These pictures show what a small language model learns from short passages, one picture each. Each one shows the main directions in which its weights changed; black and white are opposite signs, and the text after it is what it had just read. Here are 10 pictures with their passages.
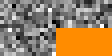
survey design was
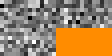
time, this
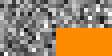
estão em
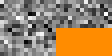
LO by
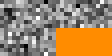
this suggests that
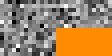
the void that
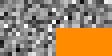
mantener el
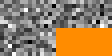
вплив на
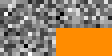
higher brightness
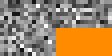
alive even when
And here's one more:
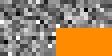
theory should describe
